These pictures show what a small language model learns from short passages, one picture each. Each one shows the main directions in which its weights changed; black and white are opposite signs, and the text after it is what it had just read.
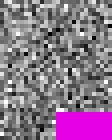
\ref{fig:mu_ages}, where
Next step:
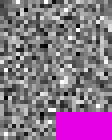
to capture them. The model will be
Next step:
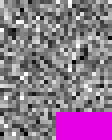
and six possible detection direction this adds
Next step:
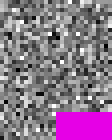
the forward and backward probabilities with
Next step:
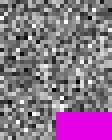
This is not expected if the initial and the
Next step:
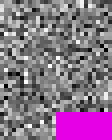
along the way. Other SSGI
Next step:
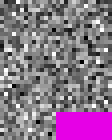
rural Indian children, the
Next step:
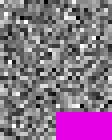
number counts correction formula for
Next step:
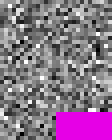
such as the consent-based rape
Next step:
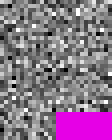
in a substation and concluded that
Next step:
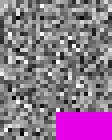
by a metric, two symmetric affine
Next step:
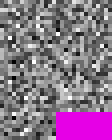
consents were obtained. Every stage of
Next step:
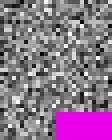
black holes, black strings,
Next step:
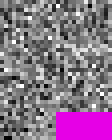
barcode marker, Polymerase
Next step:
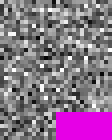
2022; Sadikovna et
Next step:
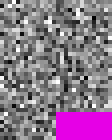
the climatic features of patients with
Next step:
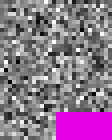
placement program. It revealed
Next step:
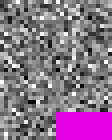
to test the model, we have extensively
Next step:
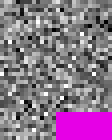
future research, the performance of plant
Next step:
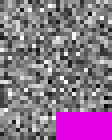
and \textit{VDD} =
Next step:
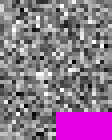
and dangerous insights for the
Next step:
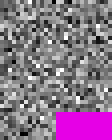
most straightforward way would be to
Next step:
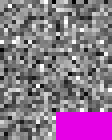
an applied magnetic field $\mgf$
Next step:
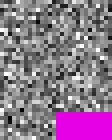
gap. The main qualitative
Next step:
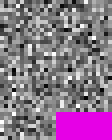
resultant capacity on the time while the
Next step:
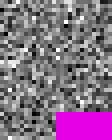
Dynamics of the proposed measure M_1 of
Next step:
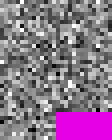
are proposed to be specifically required for
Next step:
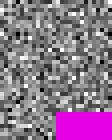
especially density and radiation. In
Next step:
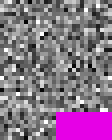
concept of the electronic state, an
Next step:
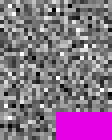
of oxygen and cause
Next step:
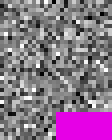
implementing enhancements to both the
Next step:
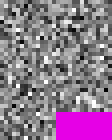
photon ring is a prime
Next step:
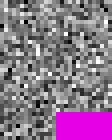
prevent taxpayers from
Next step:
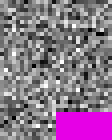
loans, and funds invested
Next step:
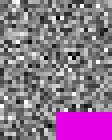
Response, Household, Energy
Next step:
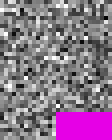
acceleration of the shock during the
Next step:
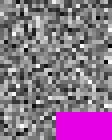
knowledge concerning how the physical
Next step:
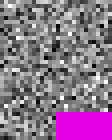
Operations Box Module In this
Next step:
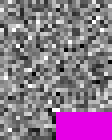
treatment of certain bacterial
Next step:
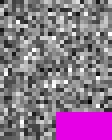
L. Talbi, and M.
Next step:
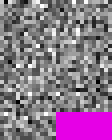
as histological methods, real-time
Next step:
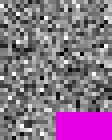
)$ with the (vectorial) conditional
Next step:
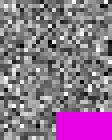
as the distance resolution of 3m through the
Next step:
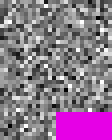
contain non-empty values and sets
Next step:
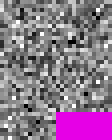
and smart contracts (blue
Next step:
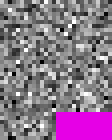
terms of appointing and dismissing
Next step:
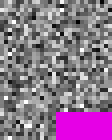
central star. The bottom panels
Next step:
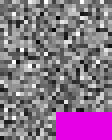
time. Now there will be no entanglement
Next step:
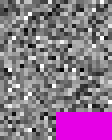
material has the same performance under dynamic loads
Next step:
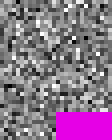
good mechanical properties. The study concludes
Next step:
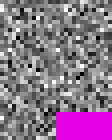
and the coordinates of the target
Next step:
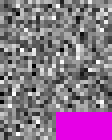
up to the second near neighbor
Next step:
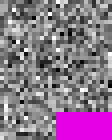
the above tactics can be realized through the
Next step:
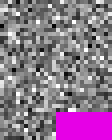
finally shedding light on the previously
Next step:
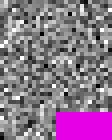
the Hubbard operators, two other
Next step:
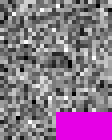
an isochoric hyperelastic
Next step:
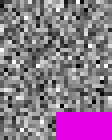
emerging markets reduce transaction frequency in
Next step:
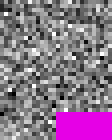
first law of thermodynamics on the
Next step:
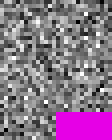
limited review. The views and
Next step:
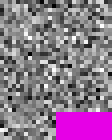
atrocities of the Savarnas
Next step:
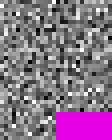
with recent findings that inbred
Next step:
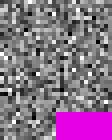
and age as moderators in the
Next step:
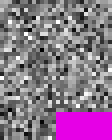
the end effector on a given point in space,
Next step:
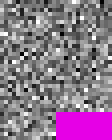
internal control of any organisation. An effective
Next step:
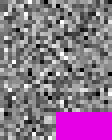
In this case the energy resolution value has been found
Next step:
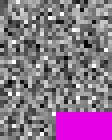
the city, the natural inference is
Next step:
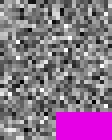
this contradicts (2). For
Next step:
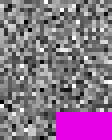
illustrate how our calculation of
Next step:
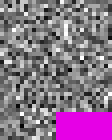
Bldg. (cm) Max.
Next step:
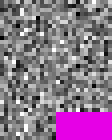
are from a preliminary MC
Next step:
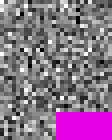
on the chaotic saddle up
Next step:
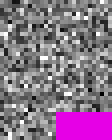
agriculture. The low cash flow
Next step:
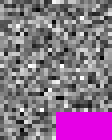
work plan of several work packages (see
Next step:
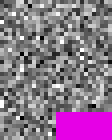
M \omega / \hbar$, $\ell
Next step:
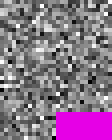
types of behavior are closely related to
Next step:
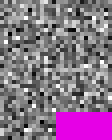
the management of field trees and
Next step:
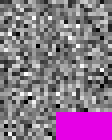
$X$ of length $T$, one can
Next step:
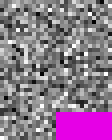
S (1979) Computers and
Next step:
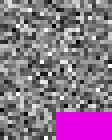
momentum, $\bm{q}_T$
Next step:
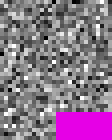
layer will be removed; and
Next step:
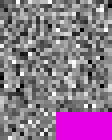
as a photometric redshift
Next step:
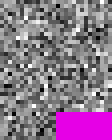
to change, delete, damage one
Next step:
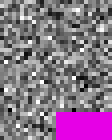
oral medication used was metformin.
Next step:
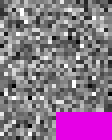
the potential neural networks with lateral
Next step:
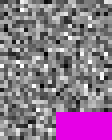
$\sigma$ Gem (Henry et
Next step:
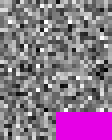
is deeply grateful to
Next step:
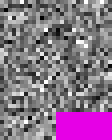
outcomes of pedicle screw
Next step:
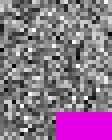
all pH regions with high values at
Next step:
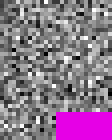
to various safety measures and the use of
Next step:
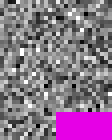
key area that has transformed traditional
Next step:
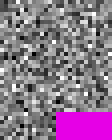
an additional exponential. Each of these
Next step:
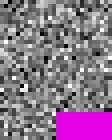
disease-oriented cohort study
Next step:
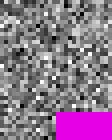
the photoexcited holes
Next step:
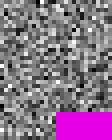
is concluded that some of researchers
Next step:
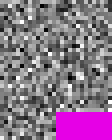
may indicate a naturally more
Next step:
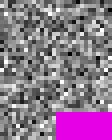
been advancement of Technology.
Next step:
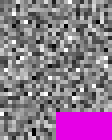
draft, Data curation,
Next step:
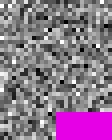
of 1400°C for two hour
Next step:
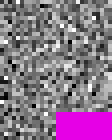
asymptotic behaviour of the
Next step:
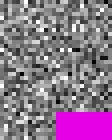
coupling length, assuming λ=
